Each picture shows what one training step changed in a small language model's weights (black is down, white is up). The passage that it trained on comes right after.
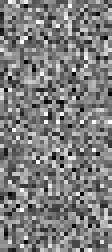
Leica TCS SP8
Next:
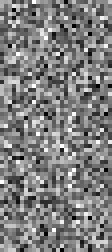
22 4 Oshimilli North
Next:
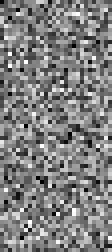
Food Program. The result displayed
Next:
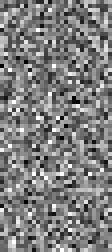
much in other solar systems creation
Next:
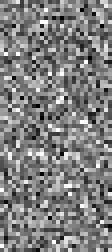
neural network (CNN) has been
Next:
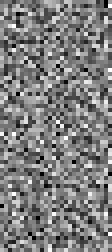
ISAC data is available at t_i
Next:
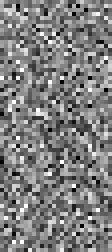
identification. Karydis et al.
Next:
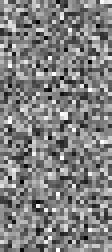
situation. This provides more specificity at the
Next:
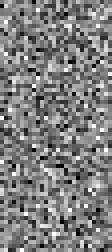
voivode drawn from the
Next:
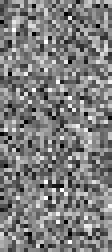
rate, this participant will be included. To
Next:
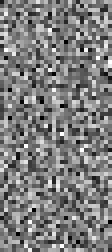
to traditional plastics. At the
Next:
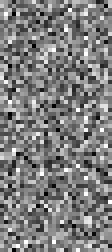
tubes of 5ml in one of the
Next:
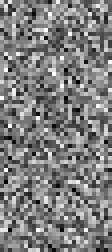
cell ‘l’ the terms can be noted
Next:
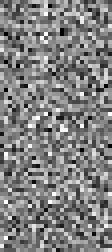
each article with detailed information on how
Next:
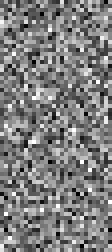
- Linea di investimento
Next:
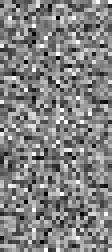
Table 4 Table 4 Distribution Of
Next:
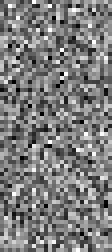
10.0 mm. Individual variability.
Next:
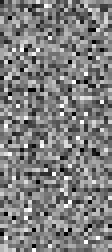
reflective conditions. - Spontaneous
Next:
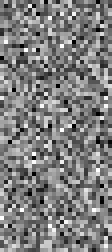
one night (Table 2). No significant
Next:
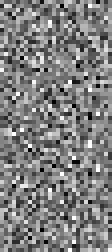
to get your feedback on 10
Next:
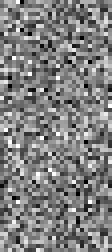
of documents is carried out in
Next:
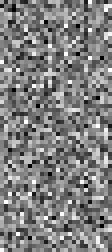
achieve satisfactory INR with
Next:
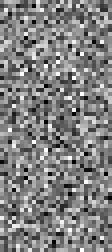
have all the information to solve the problem, you
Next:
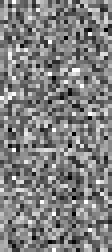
activities within the chain (Anderson
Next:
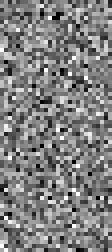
strength reduction of ~50%
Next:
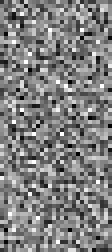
Data Collection and Methods For
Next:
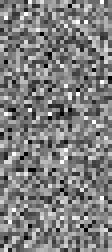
pumped out. The initial
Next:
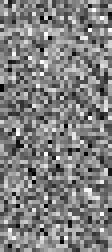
UIOAD”. Previous related
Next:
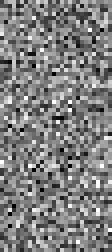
important as in quantitative but the sample is
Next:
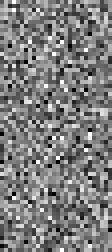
factors on participants' level of involvement in
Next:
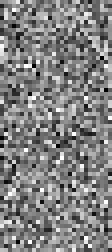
the literature from which the seismic data was
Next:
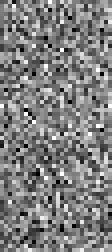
Yellow " " XI 65 Red
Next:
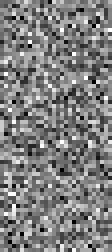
executive, committee,
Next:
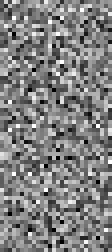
is important in many ways for both individual and
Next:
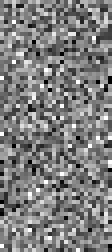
increase in bandwidth for different
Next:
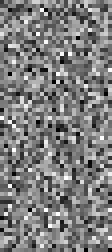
generated 3D point cloud using
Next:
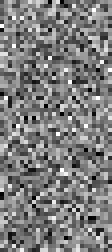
remarked that especially interactive
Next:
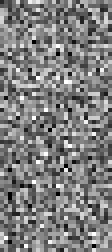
a future comparison with SPH
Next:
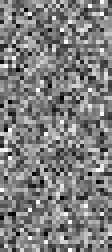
students and how can I observe that student
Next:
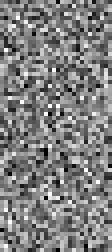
of paint obtained with FESEM
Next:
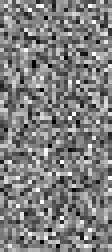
torturing. We live with this
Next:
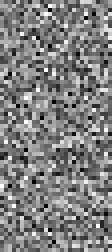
reasoning, inferring, problem
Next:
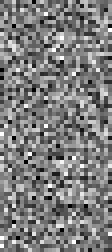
importance of giving proper contacts and
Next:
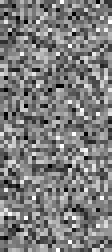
as a transversely isotropic
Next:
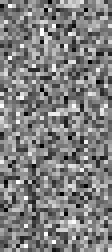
NF-KB allegedly was
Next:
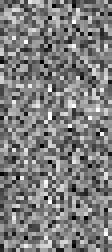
H. A. Alzahr, "A
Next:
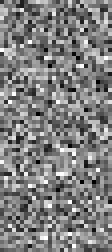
for patients with terminal illnesses.
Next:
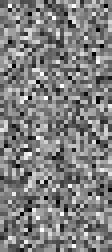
and usurpation were central to
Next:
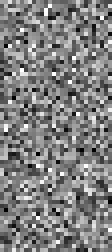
and digital control of process (e-mail:
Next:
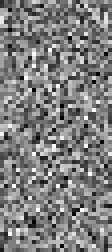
a universal testing machine. The
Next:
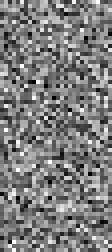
and issuing money and also focused
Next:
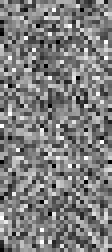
Zirconia coating. Also the
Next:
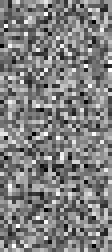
estimation errors for DSI
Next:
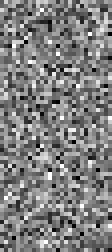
values below 2 Å for most modes
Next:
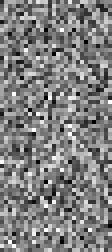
used to work on professional development, interact with
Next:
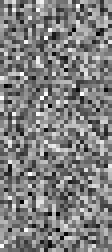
structures and evaluates their potential implications in
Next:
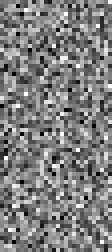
884 Target-Regional
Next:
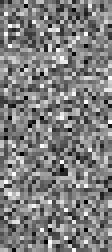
Internet. But this is not the only
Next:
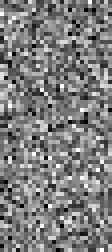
food security and healthy diets
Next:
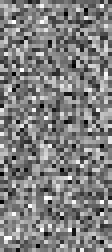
is to guarantee that all written
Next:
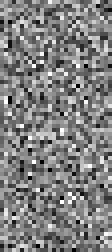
maps SDG responsibilities across
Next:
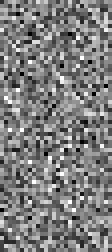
as well as in more western parts of
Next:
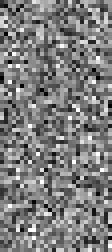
the features are determined automatically through
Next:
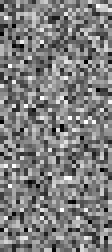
The females were collected throughout the
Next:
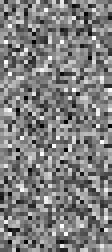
seconds. For oropharyngeal
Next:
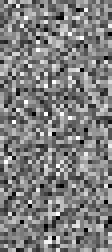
groundwater sample from the Mesta
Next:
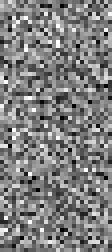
seems very alarming which is
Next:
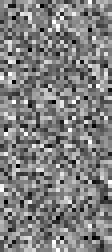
suppression of artisanal oil
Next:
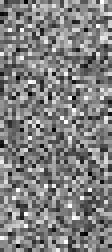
Kim and Hongkyu Kim
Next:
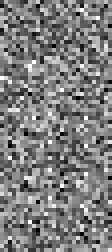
standard deviation, on the other hand,
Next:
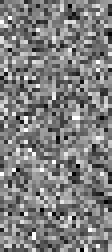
launch anonymous attacks
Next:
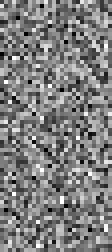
constitution because it challenges Article
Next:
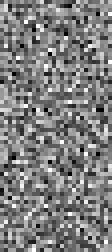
performed practices such as healing and curing
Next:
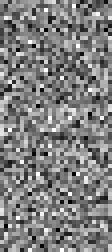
energy systems. Figure 7 shows the waveform
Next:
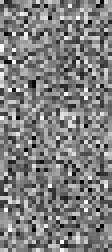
active infection and may well aid
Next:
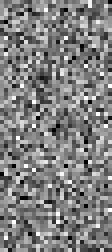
stated, taken in benzene
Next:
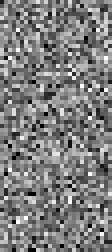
to prevent and mitigate
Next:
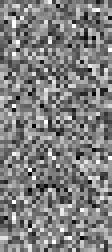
part of its information content, suitable for further
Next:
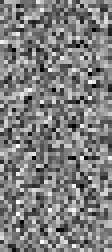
were created or analyzed in this study.
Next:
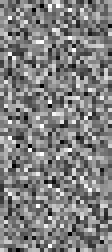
service utilization & equity from north
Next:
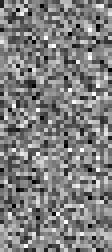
Local Government Fiscal
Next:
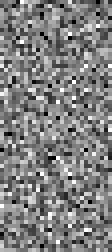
Photochemical Ozone
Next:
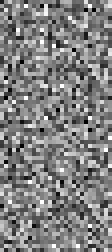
flows which are difficult to be
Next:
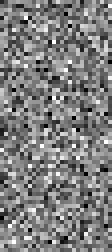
tools for reducing the malaria
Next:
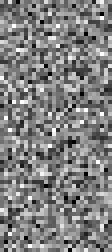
at the Eurorack and will send
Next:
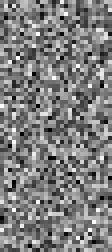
Data entered in MS excel sheet
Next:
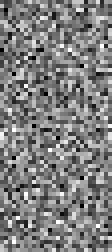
GDD Mean of growing
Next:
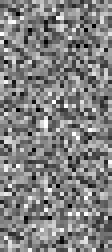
species richness was noticed with the
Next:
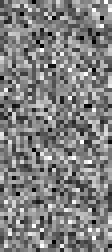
impairment: 2010. *Br J
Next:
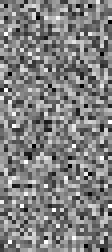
masonr* AND ("tilting
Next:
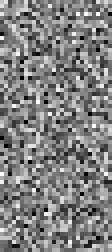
them as condensed active substances of
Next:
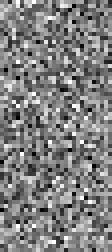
entity, offering users both
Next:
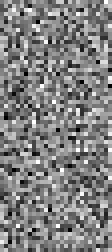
landscapes, ranging from
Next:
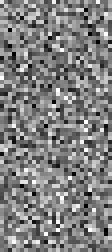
Metropolitan Cities GDP
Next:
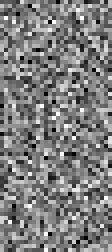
is the pressure field, $u_t
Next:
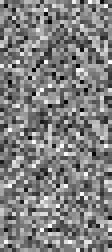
are presented in the following sub-sections.
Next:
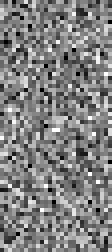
Thomassen (UiO)
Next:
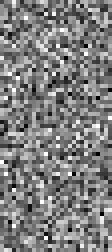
creator of his education, he plans,
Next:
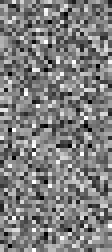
with other products by boiling an
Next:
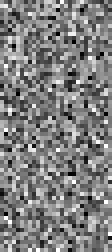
Maryja, Chrystus,
